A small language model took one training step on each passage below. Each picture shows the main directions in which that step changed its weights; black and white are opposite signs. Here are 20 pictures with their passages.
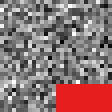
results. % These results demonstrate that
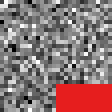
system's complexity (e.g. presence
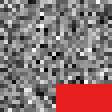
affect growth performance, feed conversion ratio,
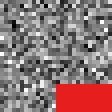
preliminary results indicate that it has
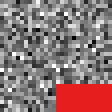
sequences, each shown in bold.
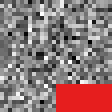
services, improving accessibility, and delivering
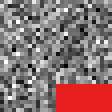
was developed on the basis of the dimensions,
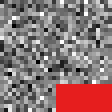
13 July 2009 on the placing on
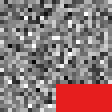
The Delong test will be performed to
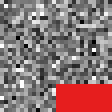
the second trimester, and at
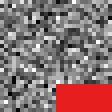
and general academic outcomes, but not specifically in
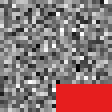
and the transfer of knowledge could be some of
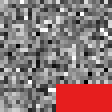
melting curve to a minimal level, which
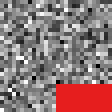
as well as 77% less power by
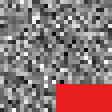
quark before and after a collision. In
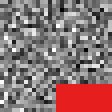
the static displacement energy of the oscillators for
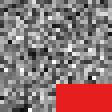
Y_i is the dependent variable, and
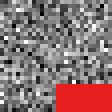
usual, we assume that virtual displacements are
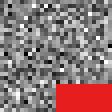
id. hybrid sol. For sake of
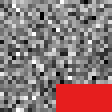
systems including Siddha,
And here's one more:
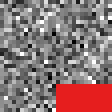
of achieving it, and monitors the final
